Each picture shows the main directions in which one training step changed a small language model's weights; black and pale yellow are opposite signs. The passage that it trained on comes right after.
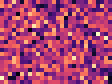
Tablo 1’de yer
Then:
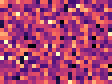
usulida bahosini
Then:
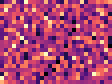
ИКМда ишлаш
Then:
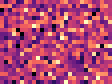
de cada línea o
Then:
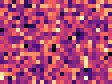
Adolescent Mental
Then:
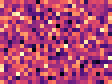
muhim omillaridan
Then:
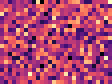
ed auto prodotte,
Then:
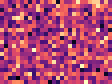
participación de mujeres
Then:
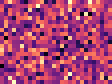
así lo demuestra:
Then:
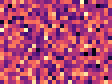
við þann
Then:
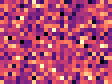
Q. WANG.
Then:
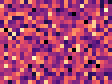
violento. As
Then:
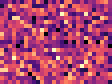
nomadism: a
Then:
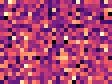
progressiv ta'lim va
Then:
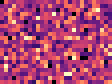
rusumli yassi
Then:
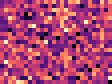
sifatning leksik
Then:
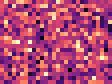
bodies in expansion
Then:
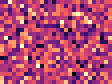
espaço a uma nova
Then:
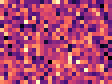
Hindernisse seitens
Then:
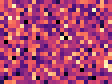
direitos humanos.
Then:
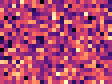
trois régions
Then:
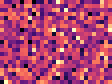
malnutrition ,
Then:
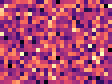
les processus de domination et
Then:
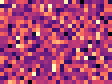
ҳам ёрдам
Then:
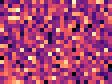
qilingan fistula
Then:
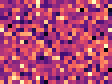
Hilfe bei den
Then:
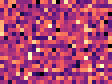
таких видатних
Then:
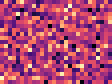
résiduel est
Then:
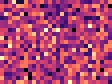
Agar bola doim
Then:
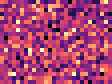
кромки, від
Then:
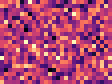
matado a Tulio porque
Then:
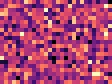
количестве и
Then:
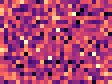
le tenute e si
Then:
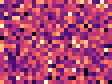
Porcellanidae -
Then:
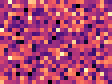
proyectadas por
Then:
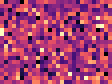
a través del primer
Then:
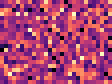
for the purpose of a
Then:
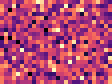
sympathy, or
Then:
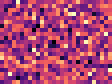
base de données
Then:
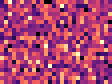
para digitalizar y
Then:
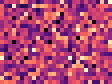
Purwadi and M.
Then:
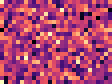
capacidad de analizar
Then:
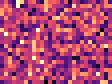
“É vedado ao
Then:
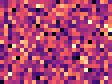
les corresponden.
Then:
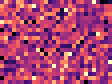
- II група –
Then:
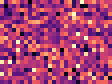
innovazione aprendo
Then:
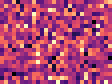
who are being treated
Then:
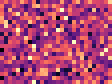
tahlil qilish
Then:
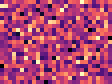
и виртуальный
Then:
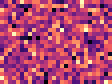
ecological culture in
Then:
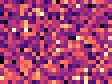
(apart) Veniu cap
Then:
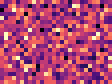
w pobliżu
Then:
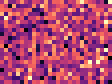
Startup” a
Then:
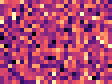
- tashkilotining
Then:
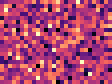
показать, что
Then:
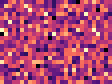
da Informação e da
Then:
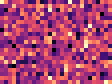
а в старших
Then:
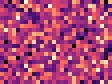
6 - St.Gallen
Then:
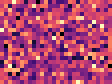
lug'ati. VI
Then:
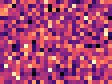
норма за сезон
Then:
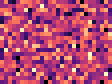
calcul, nous nous
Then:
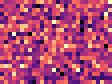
Cláudia Inês
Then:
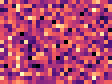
W. — Plaidoyer
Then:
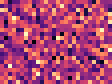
"Jonning jannatda
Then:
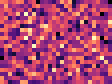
iborat bo'lib
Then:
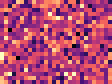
Total Sexo
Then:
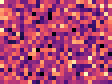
alte specii mai
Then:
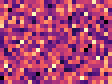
tornam entraves
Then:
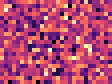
отжига чистого
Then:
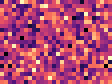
AND WATER
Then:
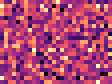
бири туризм
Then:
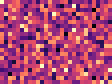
à energia eólica
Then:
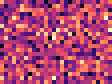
C'est pourquoi,
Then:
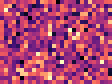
право признавать
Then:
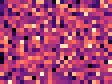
museológica e a educação
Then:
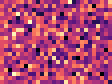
kabi shartlarning
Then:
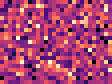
находившихся на
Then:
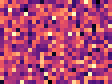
orqali avloddan
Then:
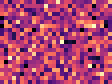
que as pessoas com
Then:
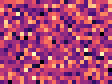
tinggi juga
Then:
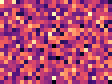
ensino, pesquisa e
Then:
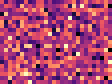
apresenta os trabalhos
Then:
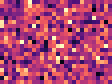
principală a consumului
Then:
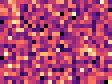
práctica llevada
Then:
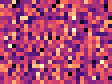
тарзда жазо
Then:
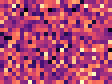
study of the role of
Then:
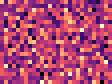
jogo construído
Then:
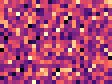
tahlil qilib
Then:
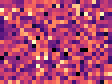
harakati qadimiy
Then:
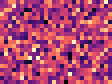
particularly important in
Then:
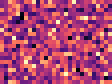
bir dünyanın
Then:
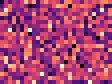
больных основной
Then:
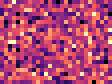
banco de dados
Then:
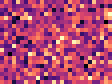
matn orasidagi
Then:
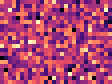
erläutern und dem
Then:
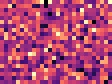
Nilai Kalor
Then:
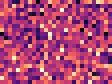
является известной
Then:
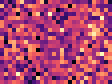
de accountant als
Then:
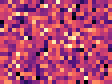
soccer players.
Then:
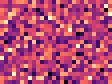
(obra de referência
